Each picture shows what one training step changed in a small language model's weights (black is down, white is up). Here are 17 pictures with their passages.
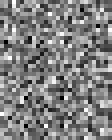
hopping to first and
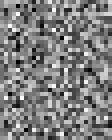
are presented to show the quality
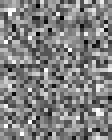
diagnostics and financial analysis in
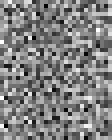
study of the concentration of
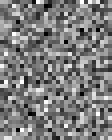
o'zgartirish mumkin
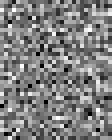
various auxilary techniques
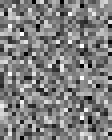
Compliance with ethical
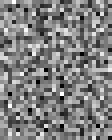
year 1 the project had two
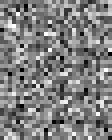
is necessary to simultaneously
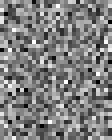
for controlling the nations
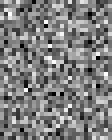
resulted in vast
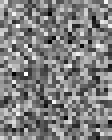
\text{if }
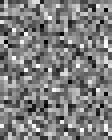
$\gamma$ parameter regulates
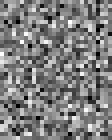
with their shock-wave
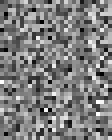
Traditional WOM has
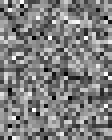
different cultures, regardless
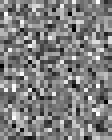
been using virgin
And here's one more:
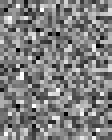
Bul janr
